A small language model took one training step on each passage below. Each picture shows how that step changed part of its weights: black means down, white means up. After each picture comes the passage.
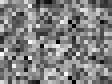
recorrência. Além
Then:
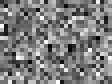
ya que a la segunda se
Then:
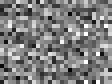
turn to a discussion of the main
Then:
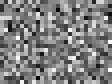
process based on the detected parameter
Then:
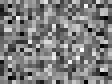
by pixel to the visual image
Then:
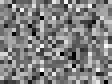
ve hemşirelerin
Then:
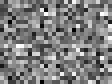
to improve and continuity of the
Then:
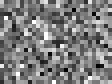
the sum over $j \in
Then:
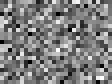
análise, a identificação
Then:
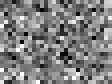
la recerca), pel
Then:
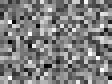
to freedom of expression. This section
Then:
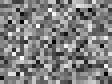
These stories are designed to help
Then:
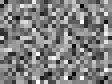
moderno e suficiente para
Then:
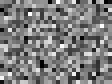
latency period, in the
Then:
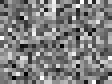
se puede considerar «lo
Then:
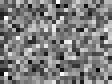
the geometric phases of a
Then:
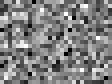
Moderno em Belo
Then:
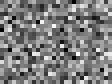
and the entangled ground state
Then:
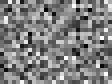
integrated-photonic components for
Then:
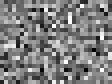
Higher rates of primary
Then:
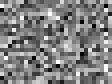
(Rees \& Gunn
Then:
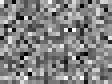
Como dato complementario,
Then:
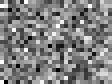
vida rutinaria en el
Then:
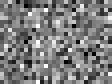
continue d'alimenter
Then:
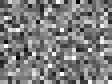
of the blocks on the basis
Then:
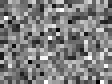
of the pseudospin formalism these
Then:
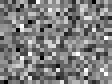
Citengah telah
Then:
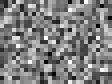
human population. Thus, to enhance
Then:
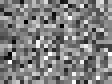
term for $\mathcal{PT}$
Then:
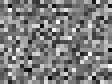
taken as a positive or negative real
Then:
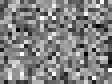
observations (Bianchini et
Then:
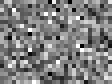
NLO are considered. Within
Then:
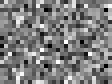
including 14 the CNS
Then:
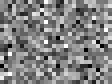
cooling performance is best. Due
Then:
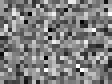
seed extract of *B.
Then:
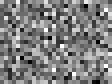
the score obtained from the
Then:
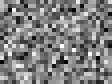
The dislocation lines computed
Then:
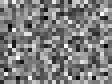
a sustained discussion of a subject
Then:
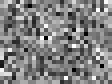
importantes para limitar el
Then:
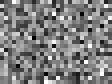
State Key Laboratory of
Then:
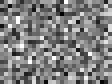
as random and collinear initial
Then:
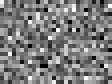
summing over all the sectors
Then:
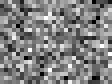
profiles of galaxies in groups, which
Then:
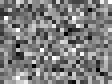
the gender pattern and course selection
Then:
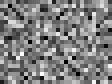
\frac{\partial P}{\partial
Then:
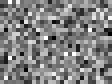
descriptors that might be
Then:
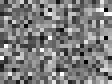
the approximate centroids of
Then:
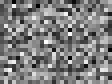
to share experience across states and actions
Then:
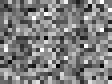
accounts for management accounting and
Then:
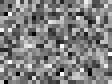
the \texttt{secret}
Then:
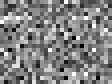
based fuzzy-c means
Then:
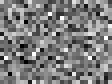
the solvent deviating slightly from
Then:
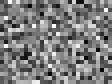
of the SQED are
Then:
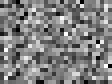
funksiya grafigi
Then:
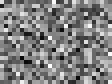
different from the growth rate at the
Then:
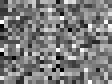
of analog and digital simulations of
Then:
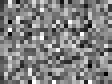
with single-qubit and
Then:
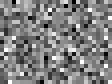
rurali richiedendo
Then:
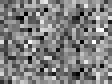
что что в частых
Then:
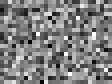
resources. He can be contacted
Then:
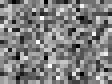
raqami tartibi
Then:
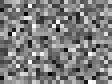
and fine for me to describe
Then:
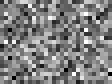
– Электронно.
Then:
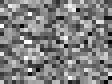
%Based on our data we
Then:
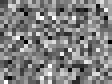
patients were differently benefited from
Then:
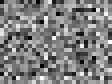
fabrication of the letters:
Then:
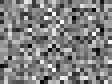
estrategias didácticas y
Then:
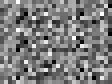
Их размеры и
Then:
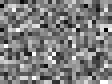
of the SO$_2$ emission
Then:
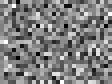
also means you have asked
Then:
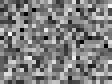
variations of the link field are obtained
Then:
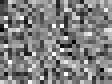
of magnetic susceptibility are
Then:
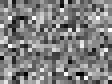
que os sócios da
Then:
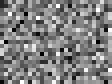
years) with glaucoma
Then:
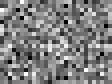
stage évalué par les
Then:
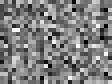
the Mixture of
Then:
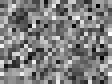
require a blood sample, but
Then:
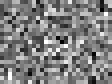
on the number of individual DER
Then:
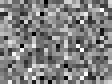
dorsosacral position,
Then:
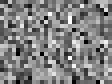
de comunidades amigas /
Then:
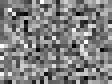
is no transverse tension, as
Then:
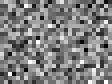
depend on just which gauge choice has
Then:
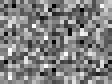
more popular and essentially The
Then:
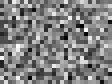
Sampling was adopted.
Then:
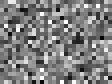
protonation is considered separately
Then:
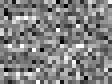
(or Doc) parser
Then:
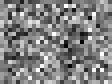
\times 2N$ dimensional
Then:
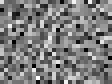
out this research is the Cross
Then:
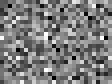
to the interrogative
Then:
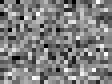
i j}^{\gamma N N'}
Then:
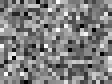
Commercial enterprises use
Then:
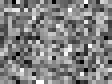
policy Version: 1.0
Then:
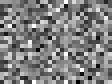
as the free-fall
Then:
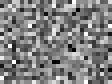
observed frequencies increase up to a point
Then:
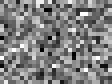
sorting PVB
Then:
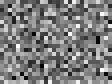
to depend on themselves
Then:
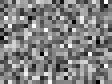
The plots of i_d
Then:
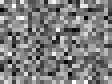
We recall an algebraic model
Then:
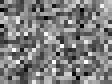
more random and create various of
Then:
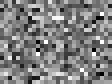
Journal of Medical and Natural
